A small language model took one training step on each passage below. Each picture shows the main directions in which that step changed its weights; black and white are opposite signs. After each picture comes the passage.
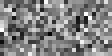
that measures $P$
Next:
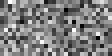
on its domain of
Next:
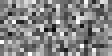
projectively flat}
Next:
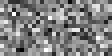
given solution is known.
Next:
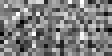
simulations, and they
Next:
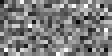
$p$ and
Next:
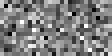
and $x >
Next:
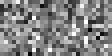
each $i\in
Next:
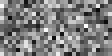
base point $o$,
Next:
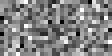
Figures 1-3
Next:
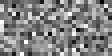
we shall define what the
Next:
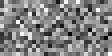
the redundant
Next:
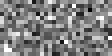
is a completion of
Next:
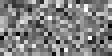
with the results and a
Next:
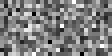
lattice points except
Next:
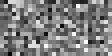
by the composition
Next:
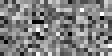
power flow variables, there
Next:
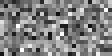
introduced and studied some other
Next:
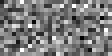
$c$ and
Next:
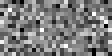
of ways to
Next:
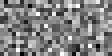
\lambda z\sin
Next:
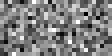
\\ Simon
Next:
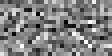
are comparable with respect
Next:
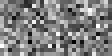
decomposition theorem for the
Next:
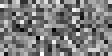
A {\it corner
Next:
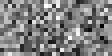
Regarding the
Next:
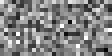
to the system is $
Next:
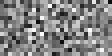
p < \infty$,
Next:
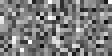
is the vertex-set
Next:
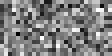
this is not true.
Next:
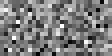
the twisting of the
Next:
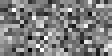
the covers of the
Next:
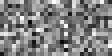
BSDE, namely
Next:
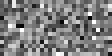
referee for very
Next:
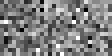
the hypotheses {\rm
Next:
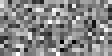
the stabilizer
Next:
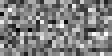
of the solutions without
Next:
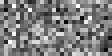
the \emph{local
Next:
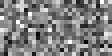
deduces that
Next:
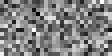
proof is similar with Theorem
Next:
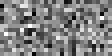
les composantes
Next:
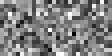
have been used to
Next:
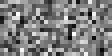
if further restrictions are
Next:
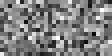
us thus denote, for
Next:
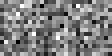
transition, a
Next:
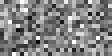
submanifolds arisen
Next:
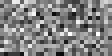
nodal sets and
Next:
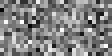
= {Acta
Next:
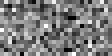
One can interpret
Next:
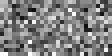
closed ideals $K
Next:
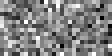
convergence still requires the
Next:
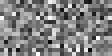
is unique for the the
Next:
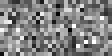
pair of curves to obtain
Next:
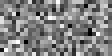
is resulted by solving
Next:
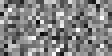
of $\Lambda$.
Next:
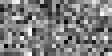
each \ $n
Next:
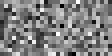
that would {\bf
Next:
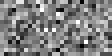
subsequent remark.
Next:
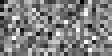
distance from the center
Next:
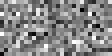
studied examples, are the
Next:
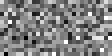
is an obvious analog of
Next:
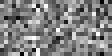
It remains to treat
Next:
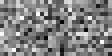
frames may be
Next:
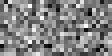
comment leur
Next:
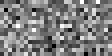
extended abstract of this
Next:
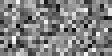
namely that top-aligned
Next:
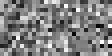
to suggest
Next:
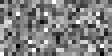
numbers and soliton
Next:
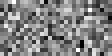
study of the asymptotic behavior
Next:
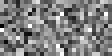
p$ serves as
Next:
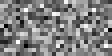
stable and unstable
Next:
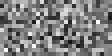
determinant of the
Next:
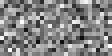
and upper distributions of
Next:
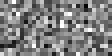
only the identity function,
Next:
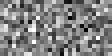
under the additional condition that
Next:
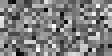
effect of their
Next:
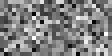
over number fields in
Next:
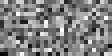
with their coarse
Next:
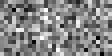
for clustering. The
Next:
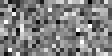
related by the action of
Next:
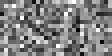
emphasis to
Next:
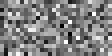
equality is an application
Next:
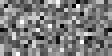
and the development of
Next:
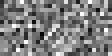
$u$ vanishes
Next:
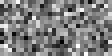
each morphism $\phi
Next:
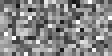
which comes also from
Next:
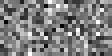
quadrature (without
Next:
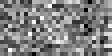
< \lambda$ such
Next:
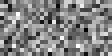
control problem to that of
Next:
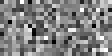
Third Ed.
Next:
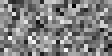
by our choice of
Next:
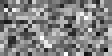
associated graded algebra.
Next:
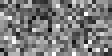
t} \right)
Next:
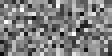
PEH design
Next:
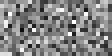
the Laplace
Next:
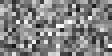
this equation the integrand
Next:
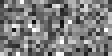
$V$ to
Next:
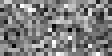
be a unital commutative
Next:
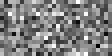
\eta$, we conclude
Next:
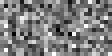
H$ and a second
